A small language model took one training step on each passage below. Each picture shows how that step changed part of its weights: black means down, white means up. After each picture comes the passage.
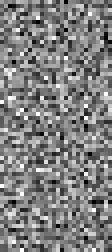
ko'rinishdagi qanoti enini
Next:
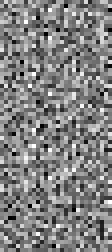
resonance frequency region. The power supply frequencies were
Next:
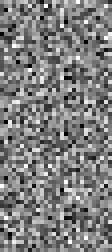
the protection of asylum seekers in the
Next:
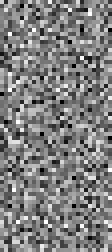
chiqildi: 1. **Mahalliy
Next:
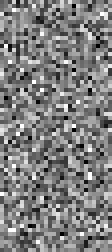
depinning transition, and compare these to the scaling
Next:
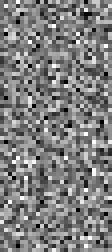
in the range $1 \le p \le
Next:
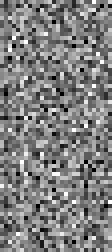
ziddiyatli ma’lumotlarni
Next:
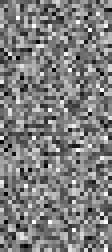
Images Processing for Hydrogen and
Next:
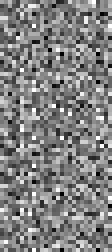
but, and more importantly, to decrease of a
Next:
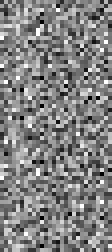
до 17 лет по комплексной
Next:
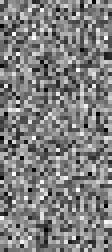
part of the data, write/data entry
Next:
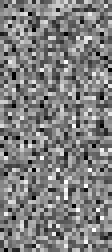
solved to get $\B$ and $h$,
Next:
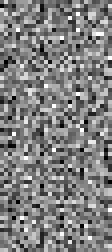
a los resultados. La *justicia*
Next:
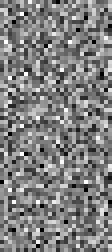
este uneori singurul depozitar independent
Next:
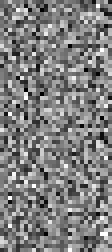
GO and covalent methods. Smaller
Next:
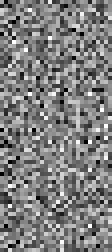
promjena potrebna je i
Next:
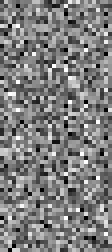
for why a simple sum of $\rhoz$
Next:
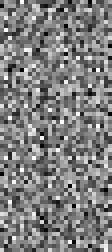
dimensión hace posible implicar a los
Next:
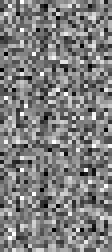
variants of both methods for estimating the parameters of
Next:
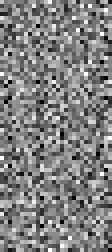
ma'naviy teranlik berilgan.
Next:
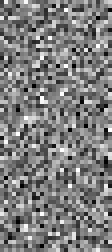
interpreted, as evaluators have more control and understanding
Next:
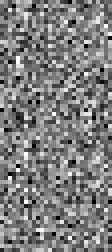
city can affect limestone dissolution,
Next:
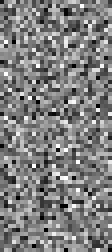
Doctor of Philosophy (PhD) in
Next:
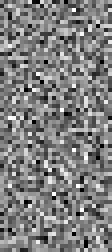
testimonianza è offerto questo
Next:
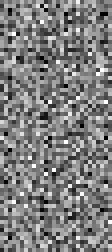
away from the world she knew as a
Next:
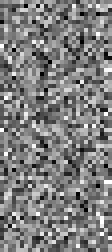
velocity of the Stokes friction problem
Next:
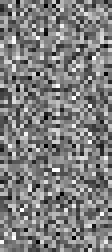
If we replace the sum over the oscillating parts
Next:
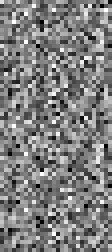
ta nav va duragaylaridan
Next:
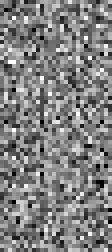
aparência de um homem de difícil
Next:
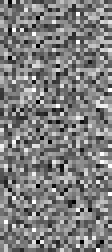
مع العلماء الكبار
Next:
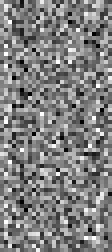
胃 iyeroglifi
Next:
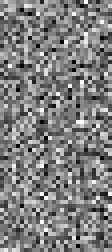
the system \\ $\alpha$ & Chain index,
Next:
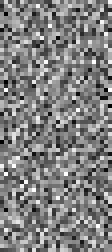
stability by lowering the probability of identity-based
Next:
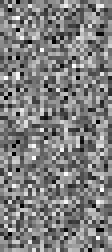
warfare from World War II to the
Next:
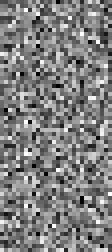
In *5$^{th}$ International Conference on
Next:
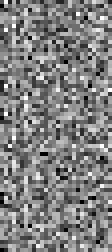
paper examines the possibilities of using digital
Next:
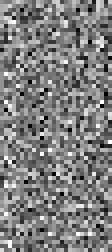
Villares, sucessora de Escritório
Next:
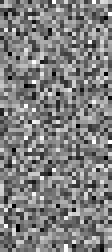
the soil with low permeability to be accelerated
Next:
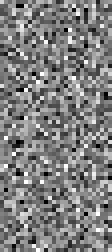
o'rganadigan kriminalistikaning bir
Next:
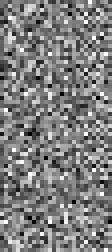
к условиям региона.
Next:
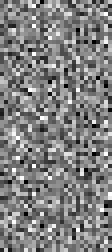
is in addition an in-beam measurement by
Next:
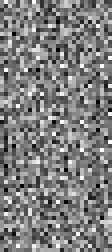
than that of CFFTs, our
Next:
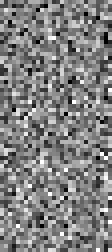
bo'ladi. AutoCADda
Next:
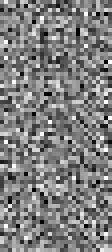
be understood as the client not focusing
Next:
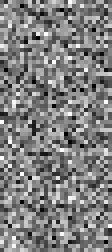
the microbiological properties of braided
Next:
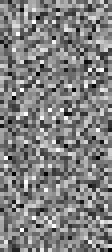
результата. Кроме того,
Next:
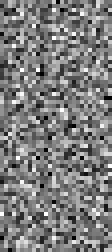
and in simulation of said behavior. Part of
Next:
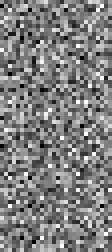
Meryem avait arrêté un
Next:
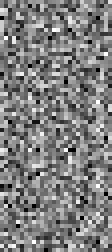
Key R\&D Program of China
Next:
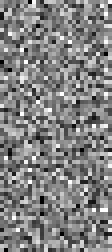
avec facsimilés. – Bucarest:
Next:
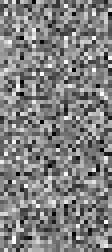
stars show a symmetric distribution at all radii,
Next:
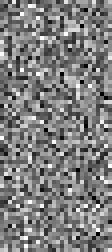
9.5% in the eyes with
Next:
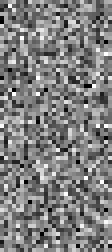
ML}} \equiv \int_{\bmuf
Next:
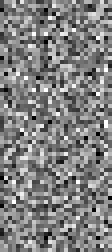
physiology of the nervous system. The
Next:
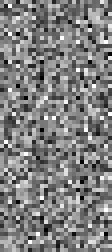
$s$-polarized light. The magnetic response
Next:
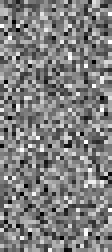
results in fig.~\ref{fig4}{\bf
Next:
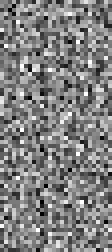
e sim, uma obrigação tríplice
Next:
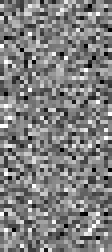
концепция приобрела
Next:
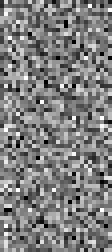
ordinary perturbation theory should be applicable, at
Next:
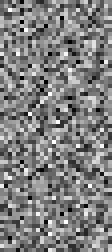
Questions 1. What is the status of
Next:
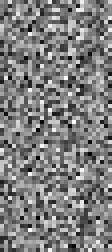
M. G. Espey, D.
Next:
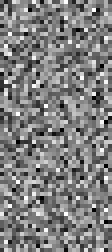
nocturnal perspiration Definitions
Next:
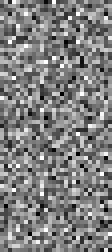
a single power law. Finding relatively good agreement within
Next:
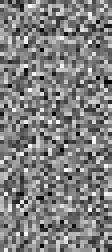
узнают друг друга,
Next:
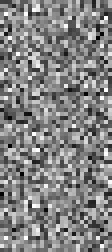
pellet technique. Additional studies done includes determining
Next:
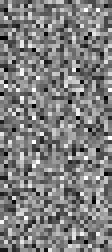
4.0 and 5.0. One of the
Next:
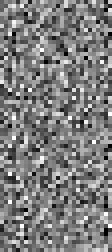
of valence quarks with the mean field generated by
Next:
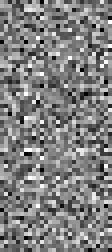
уровню. В качестве
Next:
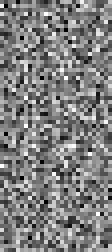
Lanka Based on GIS and RS
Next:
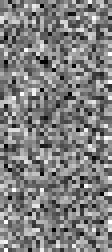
convergence, competitiveness, cooperation:
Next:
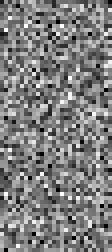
check, the sufficient condition given in Lemma
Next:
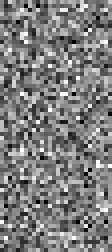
under CP and CPT %transformations can
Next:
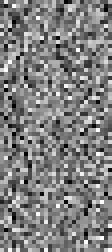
проживання; врегулювання
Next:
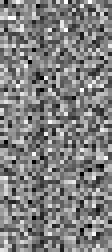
iqtisodiyotni tartibga solishdagi
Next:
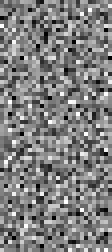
one irregular (green dotted
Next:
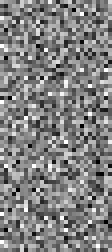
kutubxonalar va turli
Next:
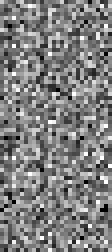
no teor de resíduos gerados.
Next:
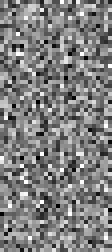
publications. Again in this situation, we
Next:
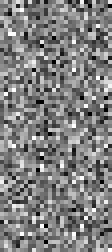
detect potential space-leaks, garbage
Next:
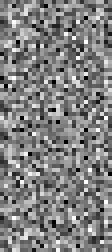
дархтлар касалланиб,
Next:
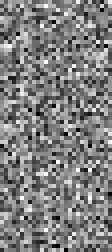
inkor etish, ilgarilanma
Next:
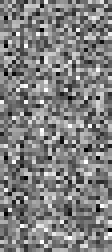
банківського кредиту для
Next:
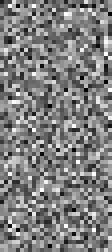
speech onset latencies in the production of
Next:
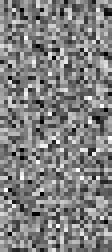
maqolada shaxsni ovozi
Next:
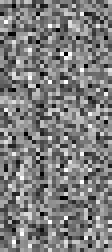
proyección hacia la sociedad con
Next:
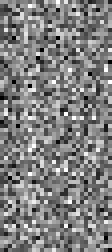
made. Based on the analysis of the results,
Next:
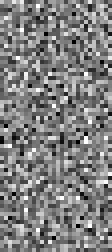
subordinates as they do their work
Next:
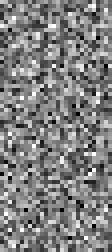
consumir o alimento, a tampa da
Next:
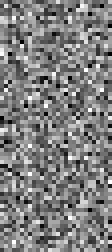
Keywords: world economy, prospects
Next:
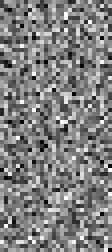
from PACS Guaranteed-Time
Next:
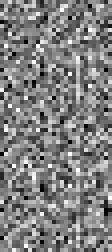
fandoms e os principais desafios
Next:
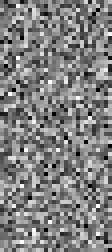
2013. The Commodity Futures Trading
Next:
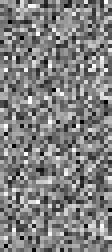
measurements to determine the gravity acceleration had a resolution
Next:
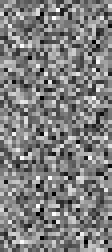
17. Hembach Holger.
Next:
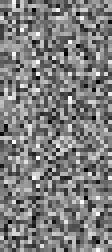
facilitated by technology, additionally the storage
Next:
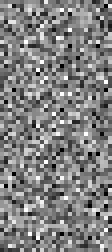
АЛАТ, альдолазы
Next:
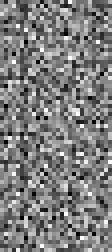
von SAIROP erstellt,
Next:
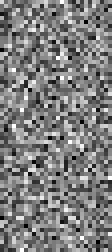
mustaqillikdan so'ng
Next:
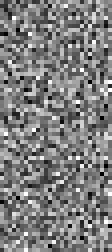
stone/spear throwing were the
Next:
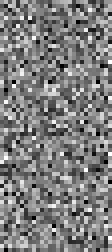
countries that had at least 12 days of data after a
